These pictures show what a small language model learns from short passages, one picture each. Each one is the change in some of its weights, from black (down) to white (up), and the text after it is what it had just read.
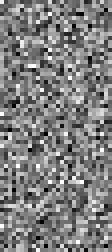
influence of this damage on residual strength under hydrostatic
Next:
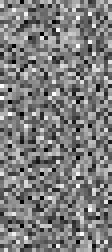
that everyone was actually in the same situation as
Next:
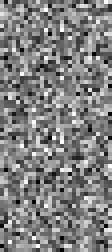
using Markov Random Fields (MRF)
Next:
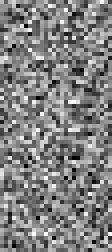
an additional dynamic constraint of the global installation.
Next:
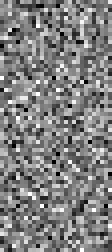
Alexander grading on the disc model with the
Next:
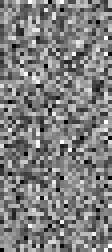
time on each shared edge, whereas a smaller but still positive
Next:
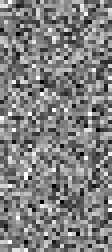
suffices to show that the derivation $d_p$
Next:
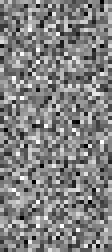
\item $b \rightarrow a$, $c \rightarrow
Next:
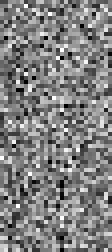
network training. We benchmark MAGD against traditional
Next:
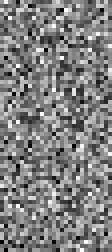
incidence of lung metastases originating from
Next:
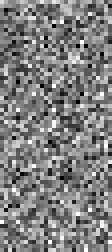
while a brown color represents it is not expressed. These
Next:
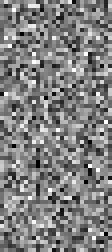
for a community-spanning infrastructure implementation.
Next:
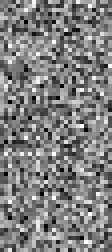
speed of 60 rpm. The viscosity was measured in
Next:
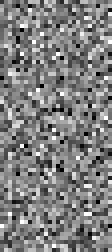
$\delta_{kl} = 0$ otherwise. Then*
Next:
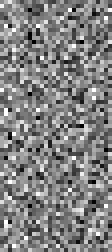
key challenges, and limitations of the current state of the
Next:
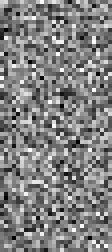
spaces covariant under its coaction is developed. The
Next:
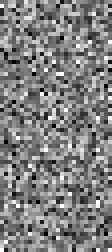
that some fields were consistently well completed, while others
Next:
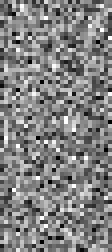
contrast material administration, the extended septa demonstrate evident or
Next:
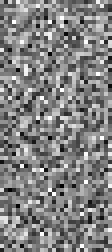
in Mumbai that reflects in all his
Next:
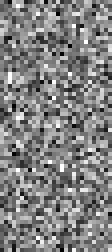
applicable. Data Availability Statement All of
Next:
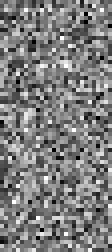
Spring Boot, it integrates multiple external data
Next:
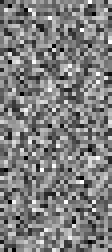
induced by the activation of animals' defense mechanisms as
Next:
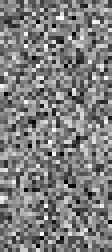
resilience. For this reason, it will be useful to
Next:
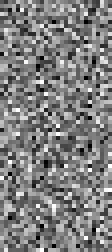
short $\hat{u}$ instead of $\F_x
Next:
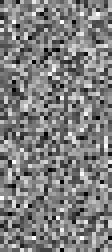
while the one on the right vanishes at every point
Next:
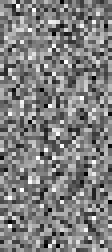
a certain 2-local local cohomology spectral sequence graded over the
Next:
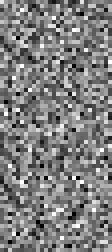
or BING to find the answer on the following question:
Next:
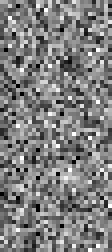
and must therefore be generated using heuristics
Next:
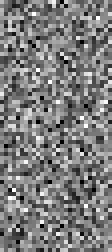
grid, $9$, equals the number of surfaces in the
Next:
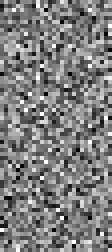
But now tensoring with $A/P$, we see
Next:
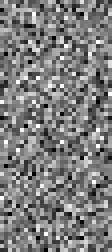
focussed on the challenge of using LTM data for
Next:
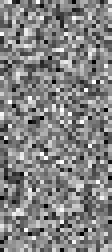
framework is that of bounded orthonormal systems (see,
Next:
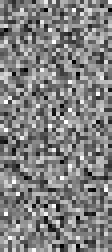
While trainees may not share a ‘love
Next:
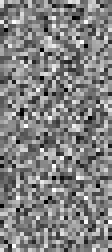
found that the Bi concentration in wood varied within a
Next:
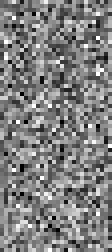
So due to adsorption the active nickel particles
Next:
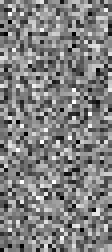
regarding education. 4.67 O 5. Respectful
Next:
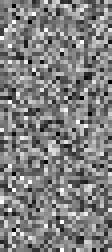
method other than the strictly academic one of doubting is
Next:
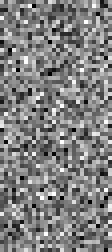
the two sets, $\mathbb{Z}^2\setminus
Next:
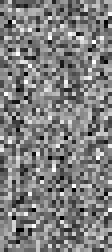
there exists a polynomial $\widehat g$, given by the solution
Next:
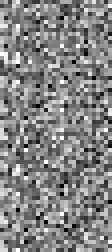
Badshahbhog B227 S S
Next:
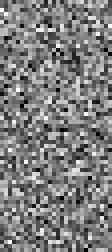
to disprove this statement by Ooms. My
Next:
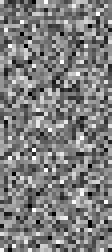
to the parabolic equation than the first order kinetic equation
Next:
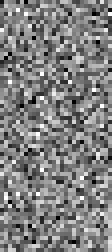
solutions of extracts of biologically active substances reduced
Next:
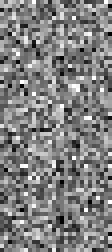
X\oplus Y=NSN^* \begr
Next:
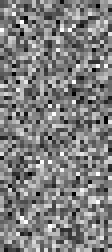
linearly generated by its `idempotents',
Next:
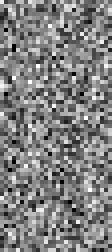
ways to shape corporate responses. Secondly, the
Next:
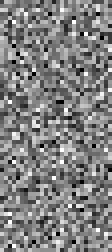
b , the other is that the number of repetitions
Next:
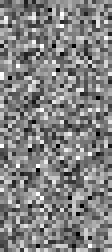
not of tube type. Namely, since
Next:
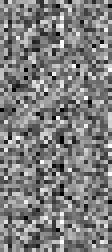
\mA_u\subset M $$ where the intersection
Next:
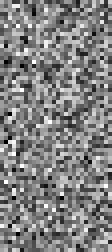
Cost of Business Setup Procedures
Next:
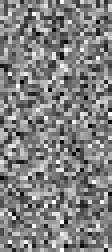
Damien Albert, Bobby K.
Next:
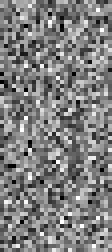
realize that according to "G-D's
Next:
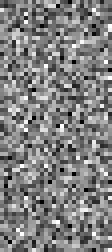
for $(\text{P}_{1})$ initially shown in
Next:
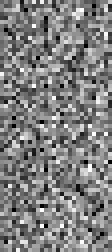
use of timber boards as sheeting materials with
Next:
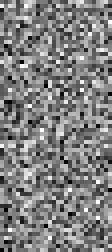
N, O, F, B, and Cl.
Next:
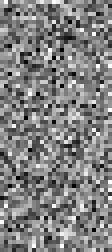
of particles is preserved. Bose-Einstein
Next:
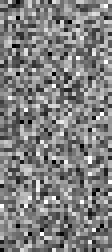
polynomials such that $p$ is monic and
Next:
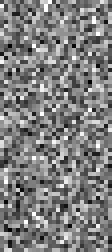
diarrhea among children. About
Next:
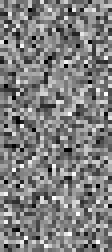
of this species were encountered at an altitude of
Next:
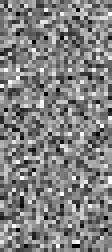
close to φ_c but fails to predict
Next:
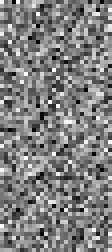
each of those countries. The exchange rate was between
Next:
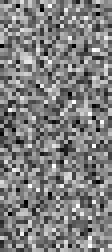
membership function, $A(x)$ is called the
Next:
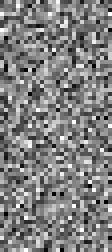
of these entries. Assume $a_1>0$
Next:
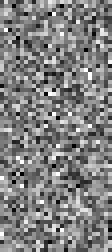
we do not find by contracting $\ssl$:
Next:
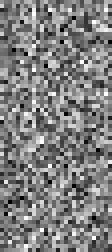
other, e.g. birth place and birth
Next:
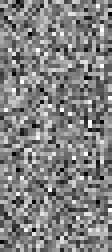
for $n \in \ZZ_+$ and $\partial
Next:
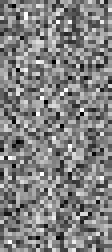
milestones reaffirm our collective impact and
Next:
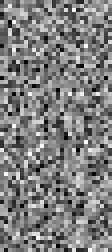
the problem permits us to favor one position over
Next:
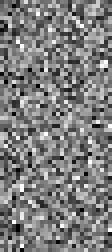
robot should sense and the line segments extracted from actual
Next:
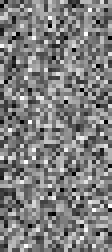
energy will continue growing and a solid collaboration network exists. China
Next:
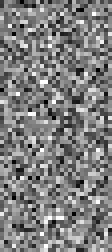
as a stressful learning environment due to the clinical and
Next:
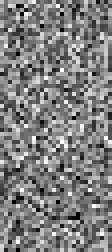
by \eqref{eq: normestimates},
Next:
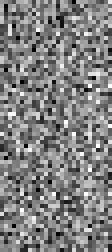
seats (16.8%) in the U.S
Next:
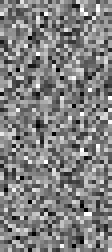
of all tempered distributions $f$ for which $$
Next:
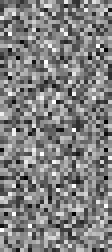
health importance to resident biota, and other
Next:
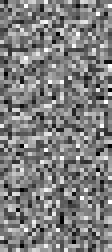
\setminus B_1) \ \isom \
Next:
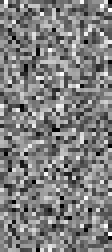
B. Density-Based Clustering
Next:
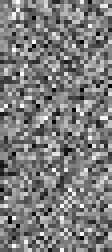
be involved in all the other consortia =
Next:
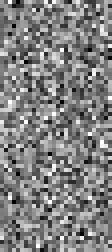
module over $R$ and $\goth
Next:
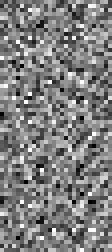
This comparison highlights the performance improvement gained through surface
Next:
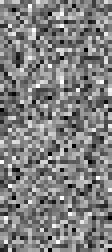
and problems solved with MATLAB™).
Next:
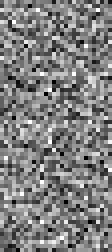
outline the proof in the next section. The reader may
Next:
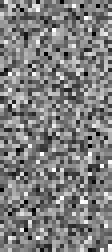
the equation $\zeta(s) = 0$ lie
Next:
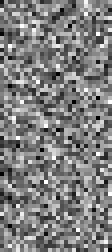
name - Step 4: Enter your last name - Step
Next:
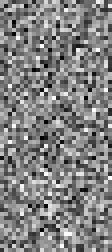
verified by [26]. The main conclusion was that with
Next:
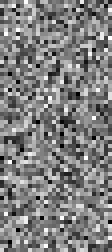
the mapping is defined, we proceed by rotating the
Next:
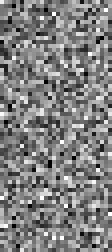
the kings of Macedonia.¹⁸
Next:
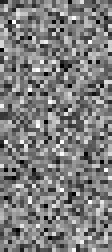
medulla is innermost layer; the cortex is
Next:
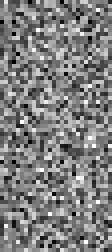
to give explicit formulas. Our paper is organized as follows.
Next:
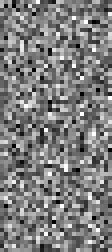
finite subgroup. Transvections, which map $v
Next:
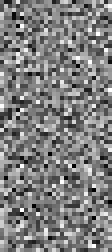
DO CAZAQUISTÃO E
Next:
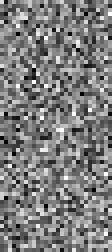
fibres (CF) were manufactured using twin
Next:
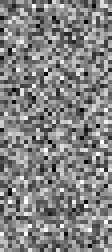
the applied voltage, $\psi$ is the the
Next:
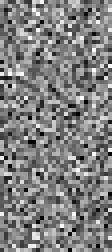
recommendations. 5. Conclusions The present study
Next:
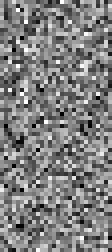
D2.3 Study of the traditional methods and strategies
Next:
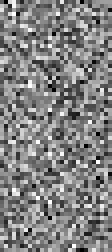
as a battery backup without solar power. The
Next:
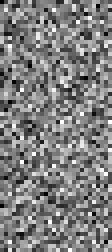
$[X_\gamma]$ is a neighborhood of $[\gamma]$.
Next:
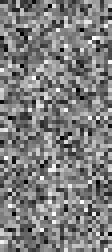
contradiction to $B_i\not=\emptyset$. So
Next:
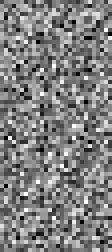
Solonchaks. The 27 distribution by
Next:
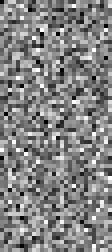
sequence \begin{equation} \label{suite}
